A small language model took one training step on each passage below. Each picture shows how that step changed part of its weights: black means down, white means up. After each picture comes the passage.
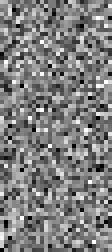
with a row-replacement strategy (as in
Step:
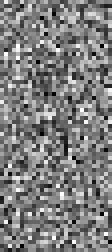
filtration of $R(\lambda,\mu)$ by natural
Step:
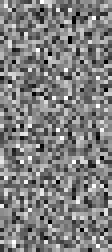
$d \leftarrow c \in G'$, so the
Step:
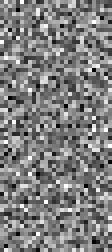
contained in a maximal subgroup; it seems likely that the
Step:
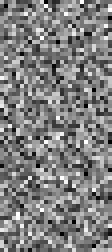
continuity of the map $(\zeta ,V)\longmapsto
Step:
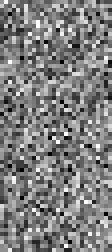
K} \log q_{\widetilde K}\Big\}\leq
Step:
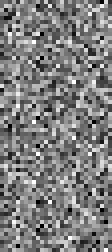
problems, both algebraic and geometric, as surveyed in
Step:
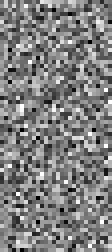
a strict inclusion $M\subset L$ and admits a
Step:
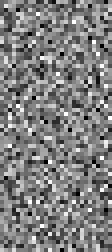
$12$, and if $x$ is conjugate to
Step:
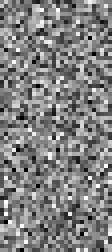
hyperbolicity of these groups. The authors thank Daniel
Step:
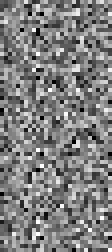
(locally defined) divergence-free reconstruction procedure. It
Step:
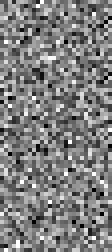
precise value of $f(n,2)$ is not
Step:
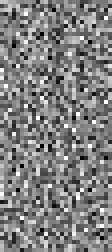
continue to keep the Riemann integral around because it is so
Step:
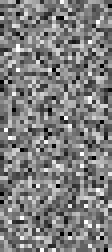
projection of~$\mu$ from \eqref{model} onto
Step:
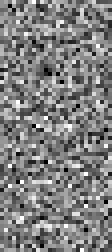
submodule $N$ of $M$ is called an
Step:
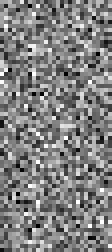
the Extension Axiom. The Homotopy Axiom
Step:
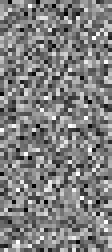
automorphism of $\Td$. For ${\bf a}\in
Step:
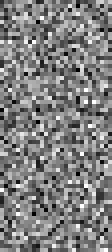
vanishing on all commutators. (a) implies that
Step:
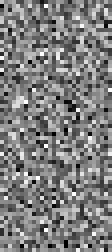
exponentiels. D'après la proposition
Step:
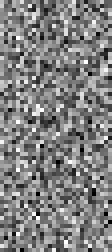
Among them, nonlocal diffusion models are of particular
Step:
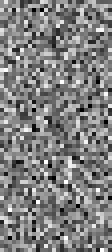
the half domains generates an additional $l \mapsto
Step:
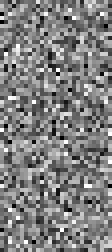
of ${\rm {\bf A}}$ respectively for all
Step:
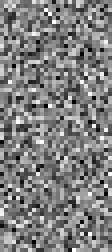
and $\Theta^k$ denoting the parameter space of
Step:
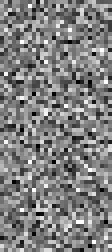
a standard lower triangular parabolic subgroup with radical
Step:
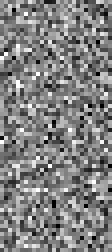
of regions using real euler char} hold when all
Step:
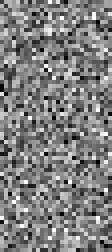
and some $ \Gg>0$. \es \Proof
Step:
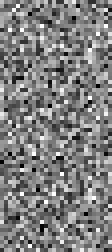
an \dd\Eo large-tree forcing notion then
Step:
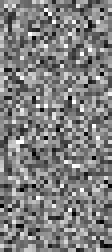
and a density $\rho_0=1$, hence the
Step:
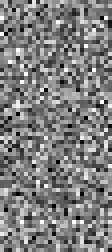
$\mathcal{C}(A)$ of bijective
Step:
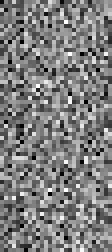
n \bigl[ K \lo{h} ( X
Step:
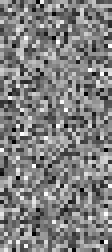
lower bound of $\kappa(d)$ assuming
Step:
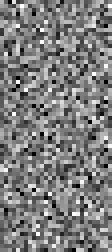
by Christofides \cite{Ch01}
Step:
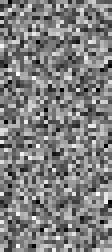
stationary distribution $\pi_\vartheta (dx)$,
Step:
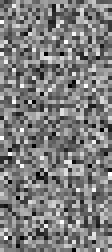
solution $U(t,x)$ can be
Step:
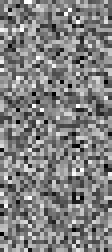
every pair $(U,VLL(RL)^l
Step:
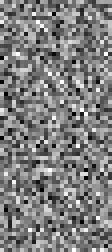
infinite-dimensional, but as a representation of $G$
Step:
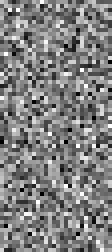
are Type~II. Their union is
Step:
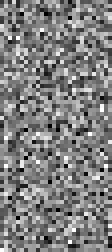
are fully connected NN, often referred to as ANN
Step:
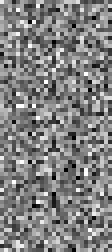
results are useful when the support of the distribution is $
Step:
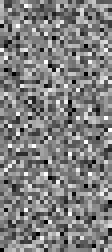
well known that since $S(x)>0$ on
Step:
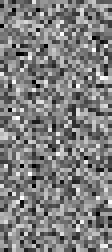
on summing a geometrically bounded series. So \[
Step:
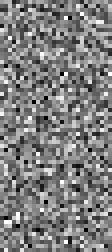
an exact $m$-cover of $\Z$, it was
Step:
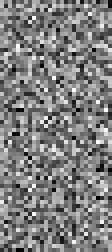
for computing radicals of jets of monomial
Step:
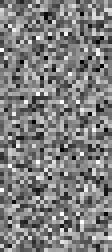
\begin{theorem}\label{thm:main} Assume
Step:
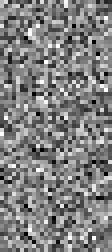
)$, if the difference quotients $F_f
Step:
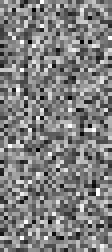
the frame bundle connection. \section*{Acknowledgement}
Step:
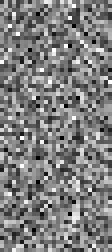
g-finite free DG $A$-modules in
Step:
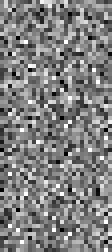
$B_3$. Indeed, we have
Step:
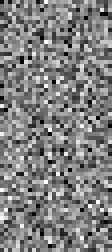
Pandolfi A. A cohesive approach
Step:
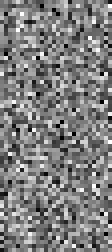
$(\cos(t),\sin(t)$ adapted to
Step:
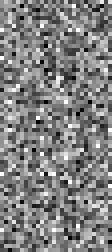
study how the chaotic fraction of trajectories
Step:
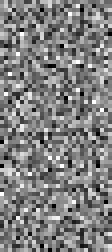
$G$, this follows from \cite[Proposition
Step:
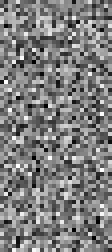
edge $e$ due to a vertex $v$ in
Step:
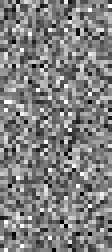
the MCF as the static equilibrium of a
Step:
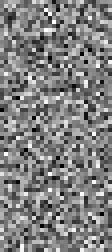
and $f^{-1}$ are differentiable, with Jacobians
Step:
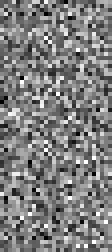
2, 1, and 0, which we suggestively name
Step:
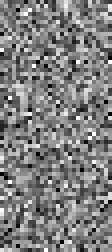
equation $\mathcal{T}_{\alpha},$ which verifies,
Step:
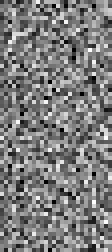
m , \bracq n, \bracq k}
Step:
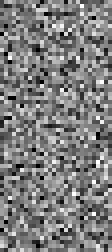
original PDEs: \begin{equation}
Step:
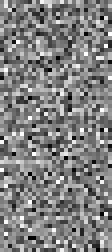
$S^0$ over an infinite time horizon, %
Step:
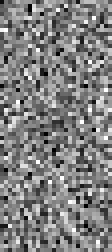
We begin by presenting two proofs. One of them is
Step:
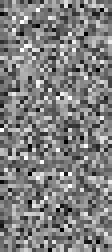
which is again impossible. \end{proof} The following
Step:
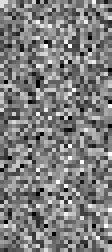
T C(E). \end{eqnarray*} Clearly,
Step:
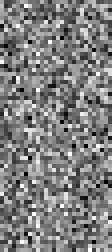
well. The author would like to thank Hugh
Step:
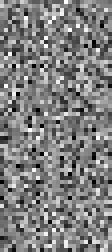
the proof. \enD \begin{Exa}
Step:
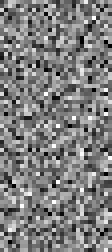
\textrm{{\small above \gl, and 4 components
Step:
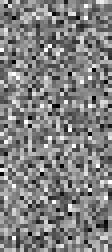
suppose that $V$ is upper semicontinuous.
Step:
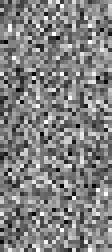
\csc \theta'$. By symmetry we may assume that
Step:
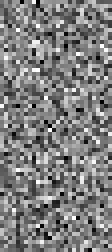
(respectively, $i=26$), let
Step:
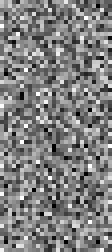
proposed controller uses less unnecessary stimulation; this
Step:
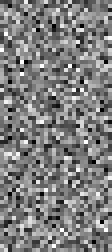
if and only if $-j\leq m-1$,
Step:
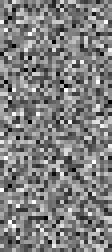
that both when $s=\infty$ and when
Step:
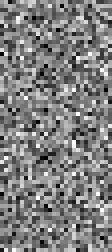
exists under mild assumptions on $V$; in particular,
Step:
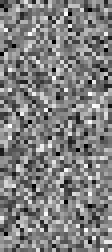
that $$\Bg^k \V_\i\subset
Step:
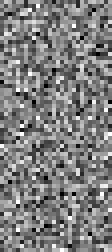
results through our benchmark tests involving Simple,
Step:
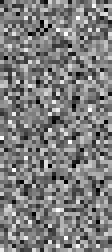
&= \quad \varphi_{k}^- \quad
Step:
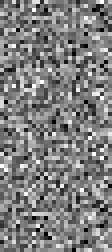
many consequences, and, say, $\neg$CH
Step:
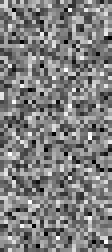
for all $x\in\mbb
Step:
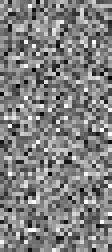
a function $\phi \in V_0$ such that
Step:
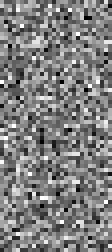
be called {\em compact with boundary} if $ X $
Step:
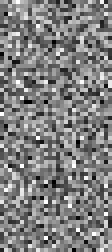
results which gives a family of optimally complete graphs. For
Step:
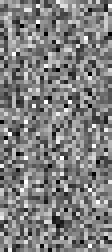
\tilde V_{j}}{\partial \efin
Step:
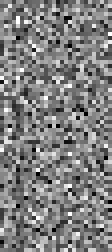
spaces of the exceptional Lie groups II, III},
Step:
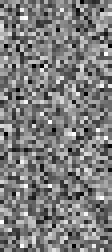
the case of steplike initial data, where
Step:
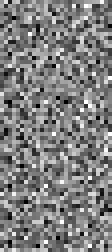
a standard Brownian bridge; so that
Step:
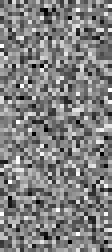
the great capabilities of the APNN, which
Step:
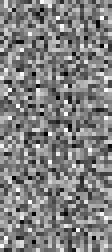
$h(v)=b$ for all
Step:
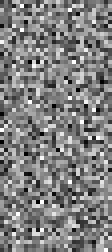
unknown. Our reconstruction method is based on the approximation of a
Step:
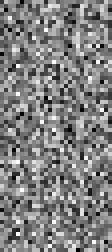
\author{Michael R.
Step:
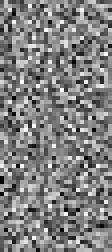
to be concentric. Let us assume that
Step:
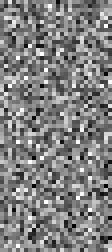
``wild strange attractors'' for singular flows
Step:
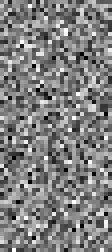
a Berwald manifold, i.e. any
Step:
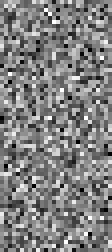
and $\w^\el_0$ its longest
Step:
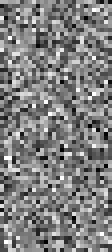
combined with (\ref{First}) and
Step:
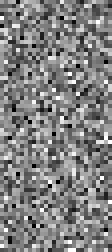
consider the iteration \eqref{vit1}, and let
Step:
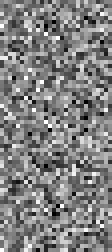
fact and analogous ones for other formulations; see
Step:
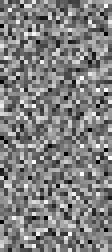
map $\pi: \gamma \mapsto \ucirc$
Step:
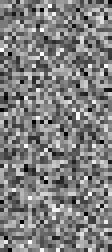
forest in the original graph. This argument gives, for
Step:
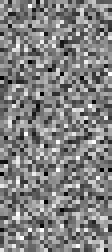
a basis of the linear space of degree $\leq
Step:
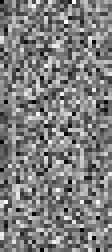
\kappa \rho_x \delta_s].
